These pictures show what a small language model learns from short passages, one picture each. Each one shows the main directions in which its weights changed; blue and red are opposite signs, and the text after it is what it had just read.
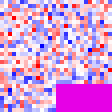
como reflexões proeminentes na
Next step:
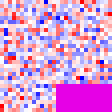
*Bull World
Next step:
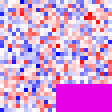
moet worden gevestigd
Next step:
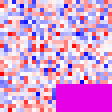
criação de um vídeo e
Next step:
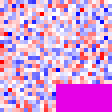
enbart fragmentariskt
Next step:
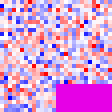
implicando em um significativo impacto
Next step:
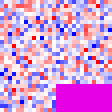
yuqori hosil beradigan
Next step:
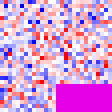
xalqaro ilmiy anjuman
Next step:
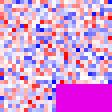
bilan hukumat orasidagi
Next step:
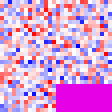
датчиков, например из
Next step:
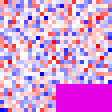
tanlashi kerak. Keyin
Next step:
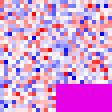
pessoas gordas e,
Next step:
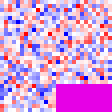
la sección de “Notificaciones
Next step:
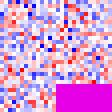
de statistiek beweegt
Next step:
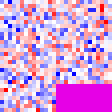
Тімонін вважає
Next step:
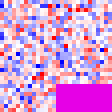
en Recursos Físicos,
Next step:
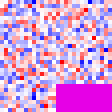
esse desenvolvimento teórico, no
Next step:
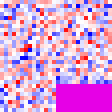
material culture (buildings,
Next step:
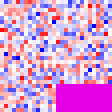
var meget primitivt
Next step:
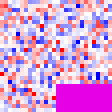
que pode beneficiar a organização
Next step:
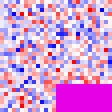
seu padrão e estilo de
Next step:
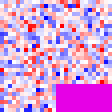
rapat tidak dapat mengambil
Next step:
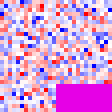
nyata untuk menerapkan
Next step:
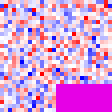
proses pembangunan.
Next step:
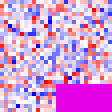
uzorku P_n
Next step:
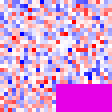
forme sincretice și
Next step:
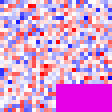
«Арти» (пос.
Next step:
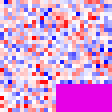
Prentice-Hall of
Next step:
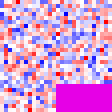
e bolsas de estudos. No
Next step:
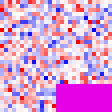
филиалнинг ўзини ўзи
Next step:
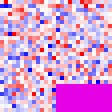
di guardare al territorio
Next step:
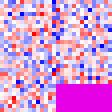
заняла в том же
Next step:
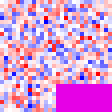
Indicar a posição da
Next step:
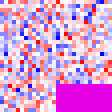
adapun target survey
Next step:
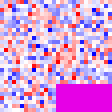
nieuwe producten is
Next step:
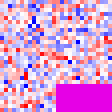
України* (Т. 5:
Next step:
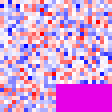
долгосрочного развития
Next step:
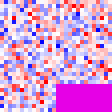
modelida hosil qilingan.
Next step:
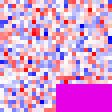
sua substituição por uma
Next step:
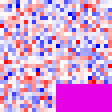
în prezența autorului
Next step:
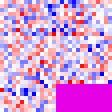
Shuningdek, H. Bondi
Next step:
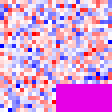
Covid-19. Том 4
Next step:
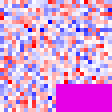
об'єктів для
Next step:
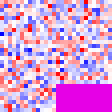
a feira, não é para todos e
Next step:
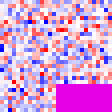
El propósito de este artículo
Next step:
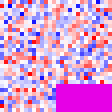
olishimiz uchun g'oyat
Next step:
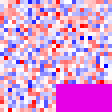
ilk aşamasını
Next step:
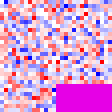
cultural, ambiental y una historia
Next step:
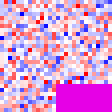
deb bilish va shu maqsad
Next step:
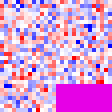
solicitudes de cambio
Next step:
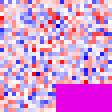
técnica eficaz, capaces
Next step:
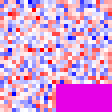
авторское определение
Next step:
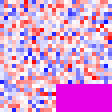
hal ini Dojo Weleng
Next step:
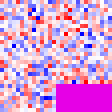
необхідність звернення
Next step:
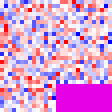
acerca de tratamentos
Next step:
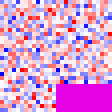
топилиши муаллиф
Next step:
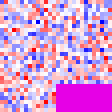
rest of the project
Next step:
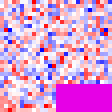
portion of the content related to
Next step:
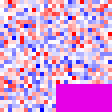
Botanika 5 sinf
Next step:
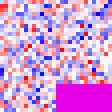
ifade edilmesine
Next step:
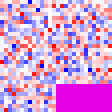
Kriteria Bobot (W)
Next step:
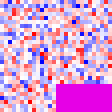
and Legitimacy: The
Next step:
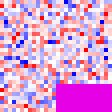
causa primária do aumento de
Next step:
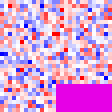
Poka Yoke Não
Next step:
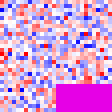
the company that would
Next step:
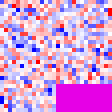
como una razón imperiosa
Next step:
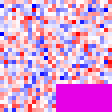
industrielle. Les
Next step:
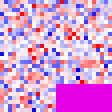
nazorat qilinadigan, ularni
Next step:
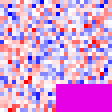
с винтами. Все
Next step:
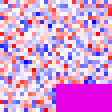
dizayner: Oloviddin
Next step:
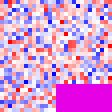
полученное изделие
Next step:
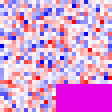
de verb. După cum
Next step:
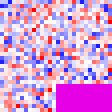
management of investments in
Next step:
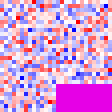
of Gender Studies* En aquest
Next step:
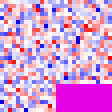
yoki qayta joylashtirish*)
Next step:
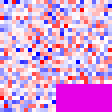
acesso à saúde pública no Brasil,
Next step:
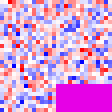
sinflarda o'qituvchilarni
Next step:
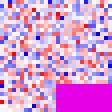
[...] livres das
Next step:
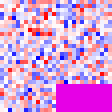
бир хил маънолар
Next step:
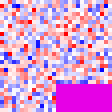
через туризм
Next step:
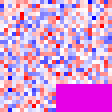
S, Cackovic M,
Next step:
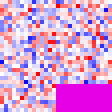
de l'enseignement
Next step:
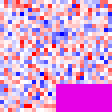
one of the basic elements of
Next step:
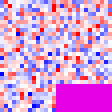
2023. Fonte: Os autores.
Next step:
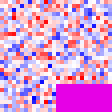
Componente Parámetro
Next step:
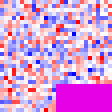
गया है
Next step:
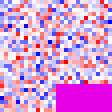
və təkrar –
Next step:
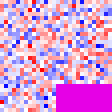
Gemeinschaft und der
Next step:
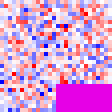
Confusion Matrix 16.
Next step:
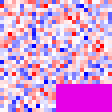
необхідне знання
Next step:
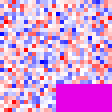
huzuridagi Xavfsizlik
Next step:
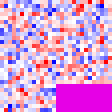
calcula la ganancia de
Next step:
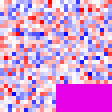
hadith and its relevance
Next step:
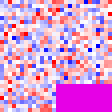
visi yang besar. Ia
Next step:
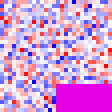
год, опубликовала
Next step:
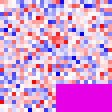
sala de aula? PI
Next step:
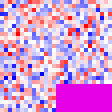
hisoblanadi. Muqimiy
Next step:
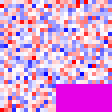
направление взгляда.
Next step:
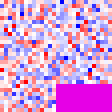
in the following main
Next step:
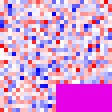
dikuasai siswa,
